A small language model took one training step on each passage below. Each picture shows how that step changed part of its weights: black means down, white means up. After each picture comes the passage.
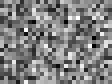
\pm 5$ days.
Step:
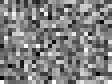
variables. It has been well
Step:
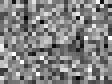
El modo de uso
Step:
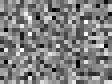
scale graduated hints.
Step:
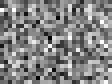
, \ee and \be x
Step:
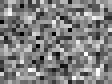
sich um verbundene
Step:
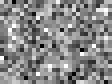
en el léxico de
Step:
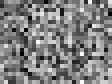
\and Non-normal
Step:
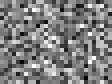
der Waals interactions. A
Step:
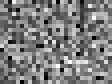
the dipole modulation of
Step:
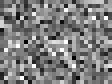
the definition of $Q$.
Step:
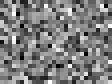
to determine the presence of
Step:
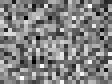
under wider dynamic conditions and
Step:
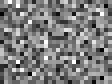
physical criteria. This
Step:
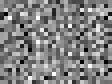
within School of Information
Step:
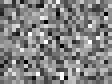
order in fermionic coupling
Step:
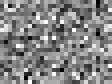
o‘ziga hos
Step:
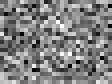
consecuencias que
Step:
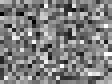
simulators do not have many
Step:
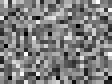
$R$ drops below
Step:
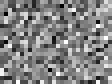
y biológica del
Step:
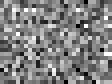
procedure required to find the
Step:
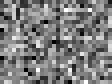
from the free space mode of our
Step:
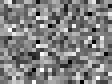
Hal tersebut
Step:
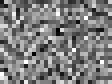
and the fact that they play
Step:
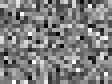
art of Armenia
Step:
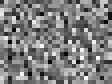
extended adiabatic
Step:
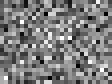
muallifi abbat
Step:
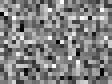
examples to illustrate this
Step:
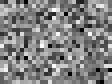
2 GORONTALO
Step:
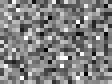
regrowth. The main problem
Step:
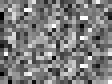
that \begin{align*}
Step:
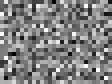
цього підходу
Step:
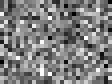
cemaat halinde
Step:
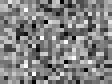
follows. On-site
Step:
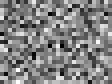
anterior se puede
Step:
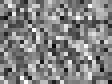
[5] Erik van
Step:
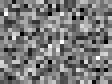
در این
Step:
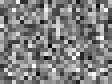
patterns, we feed the
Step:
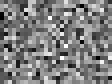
yield \begin{eqnarray}
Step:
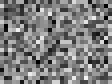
periodic interaction with pinning
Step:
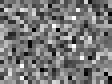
leading order $F2$
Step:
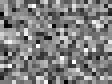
службы при
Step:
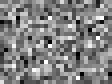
point in the release
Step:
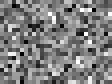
lattice is suitable to
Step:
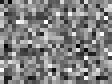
indicaba anteriormente,
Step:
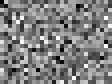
and down buffer
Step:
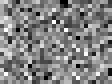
“Lazgi” –
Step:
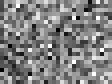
fundamentação da filosofia
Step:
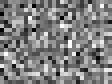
of 0.1 mm with
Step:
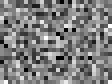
this limitation of MCT
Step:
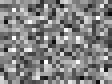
medium access, the
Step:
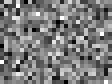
reducing overall runtime
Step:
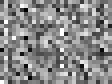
verdadero amor.
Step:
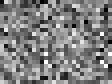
A scan of the literature
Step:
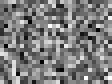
BT) and the jar
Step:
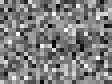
Vila Gianetti,
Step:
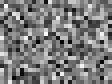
Educação do Estado.
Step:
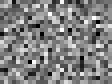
Co exhibit higher
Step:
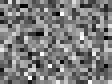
can preserve three-dimensional
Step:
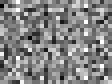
relativa facilidade,
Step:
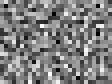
the physical or chemical interactions
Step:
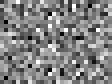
referências selecionadas
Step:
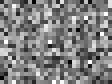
measuring the value of the
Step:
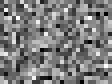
by the horizontal
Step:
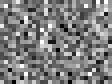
representando 31,7%
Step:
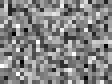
propriedades. A
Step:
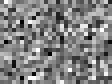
that the associated dispersion in
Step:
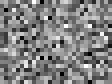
is de vraag,
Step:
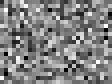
va 2-adik birlar
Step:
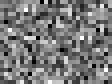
the Lagrangian is considered
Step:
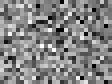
ne précisant pas si
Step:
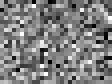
under suitable conditions.
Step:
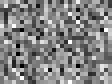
Pará, inclusive
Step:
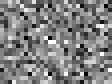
charge is measured above a
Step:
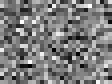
соискание ученой
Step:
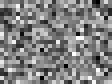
2% ръст в
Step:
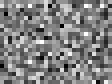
источники для
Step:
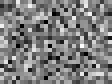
filled circles.
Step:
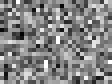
8. Pérez,
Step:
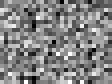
milieu de formation :
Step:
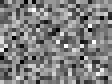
with attributes of
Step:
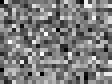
data. Moreover, I
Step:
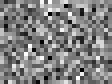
tornando cada vez mais
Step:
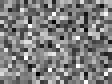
been determined before T2HK
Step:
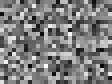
indicate for each model, the
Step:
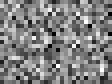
récit premier afin
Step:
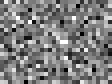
a small branching ratio
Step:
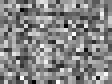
12]. Начиная со
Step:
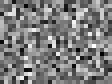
controls the degree to which
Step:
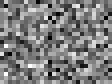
cool companions could be
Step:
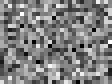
desmontaje: el
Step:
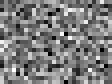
цій сфері, а
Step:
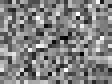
de trabajo futuro
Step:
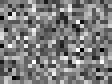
\end{equation} where
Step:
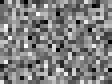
value of BIC, in
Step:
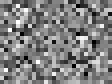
In Deutsch's approach
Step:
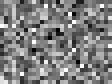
and 2, the combined action
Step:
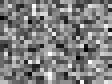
\smallskip \noindent {\bf
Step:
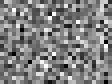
фінансування на
